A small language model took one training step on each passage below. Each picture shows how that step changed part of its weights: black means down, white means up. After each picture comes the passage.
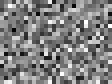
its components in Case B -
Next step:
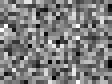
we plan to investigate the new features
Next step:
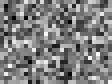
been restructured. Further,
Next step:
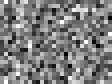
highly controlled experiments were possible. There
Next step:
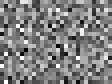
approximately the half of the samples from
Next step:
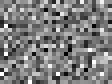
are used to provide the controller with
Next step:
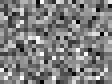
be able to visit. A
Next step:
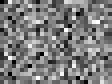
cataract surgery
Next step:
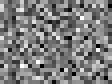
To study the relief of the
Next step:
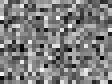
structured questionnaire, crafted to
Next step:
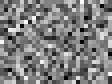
now focus on the Atlantic
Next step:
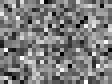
resonance energy in the final state.
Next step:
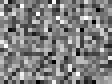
economies is an intense
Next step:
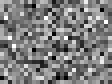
profile is, while the chosen fit
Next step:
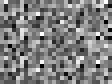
participate in several social categories and
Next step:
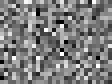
the panel we had constructed each of
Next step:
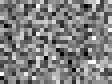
analytical solution needs rigorous analytical
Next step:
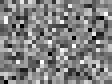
ask them to raise their
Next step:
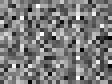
incidences of respiratory
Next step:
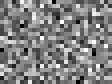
in the reproductive period.
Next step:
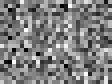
The major vibration frequencies of
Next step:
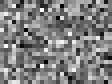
differ in a time-independent constant
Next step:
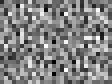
process, work, and time,
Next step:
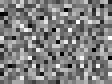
a well known fact that the standard
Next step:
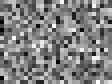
linear quiver pair $(X,
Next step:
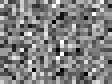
people are more forgiving depending
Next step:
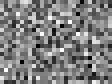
two individual terms. This was achieved
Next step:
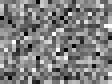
allow the system to access different
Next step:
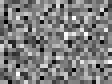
600km - Some quantitative values
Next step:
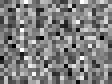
Alongside this, efforts are
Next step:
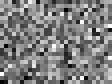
to be a useful reagent
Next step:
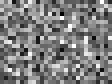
to the rising side of the
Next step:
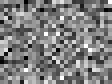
superexchange interaction.
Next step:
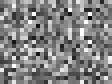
LOCAL POLAR
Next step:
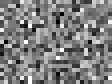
the detector. The corresponding path
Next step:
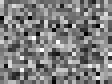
welding pressure and time on
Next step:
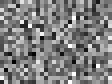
the limit of infinitely large
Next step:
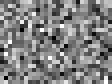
the CAPPEI;
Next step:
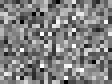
but doesn't formalize
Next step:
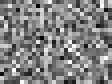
alternative scenarios, including ours,
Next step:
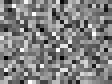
our analysis indicates that signatures of the
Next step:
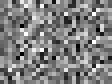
in moderate to severe cases. A
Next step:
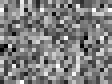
about counterfactual return. As
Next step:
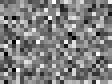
charged spherically symmetric background
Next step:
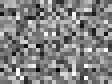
obtain \begin{equation}
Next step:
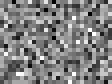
isothermal compressibility
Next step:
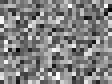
\ \ \delta \equiv
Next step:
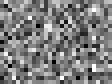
vocal cord fixation.
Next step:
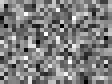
extending the complexity of constructs
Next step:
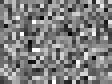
gauge holonomy integrals become
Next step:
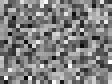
etc., and its interaction with
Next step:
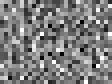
contribution in the field of the
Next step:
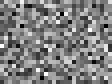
then translated into Arabic
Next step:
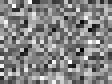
checks for the numerical
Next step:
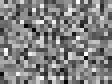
phase, 0 or $\pi$,
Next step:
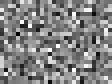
the difference \begin{equation}
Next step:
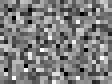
slower initial response by the agents
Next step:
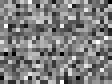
and $p_i$ are
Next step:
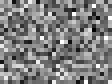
to layers closer to the
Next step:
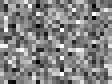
= {{Kimi Code
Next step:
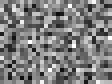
finding the right point to demould
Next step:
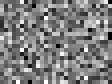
thickness of h in quantity of 9
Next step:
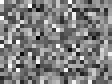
good agreement with the obtained pp
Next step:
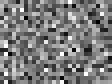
sources are identified as molecular outflow
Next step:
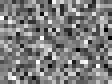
measuring size-resolved number concentrations
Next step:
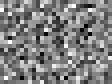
with a foreign language occurs.
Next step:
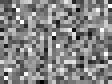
this model has an MSE value
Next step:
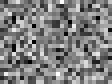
biggest issue will be
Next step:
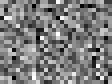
rates leads to a large difference in
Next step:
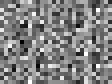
the performance of all the above
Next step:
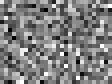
contrast can be particularly useful for imaging
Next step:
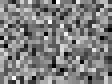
is not recommended [21]. Table
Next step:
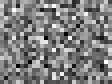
interactions, originated by stray
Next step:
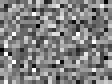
pixels. CNNs are
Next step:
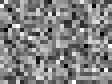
Introduction to self-care and
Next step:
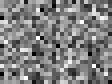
method (S : Strong ;
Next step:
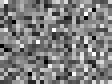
greater difficulty to perceive their
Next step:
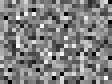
Supplementary Fig. 9 shows the
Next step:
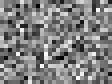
layer and the characteristics of the
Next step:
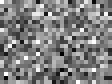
to academic performance among university
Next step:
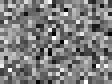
a determinate with respect to the
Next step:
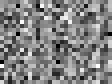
where the properties of each phase remain
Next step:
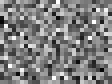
diversion are not caused by
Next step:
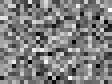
brands and there is an
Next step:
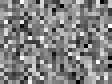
electric power to process the incoming
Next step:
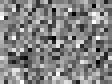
counts and Pauli-generator
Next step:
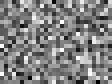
in forming the bound states.
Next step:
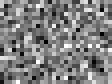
lattices, connected by vertical square
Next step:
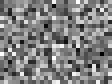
Chinese Physical Society
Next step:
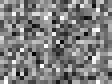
network of fibers wound helically
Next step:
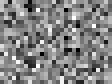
\end{array} This algorithm
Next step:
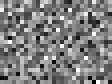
with a platinum resistance
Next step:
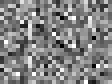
the previous case, the predicted values
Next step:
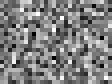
chronic diseases, such as
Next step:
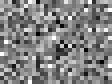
to introduce new properties and the theorem
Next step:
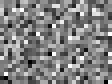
interactions. Study of asymmetric layers may
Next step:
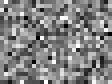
provided information about the local quantities,
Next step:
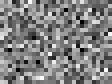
to other languages and so
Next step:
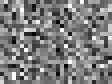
Do you have any suggestions
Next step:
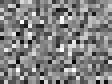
the long-range four-body
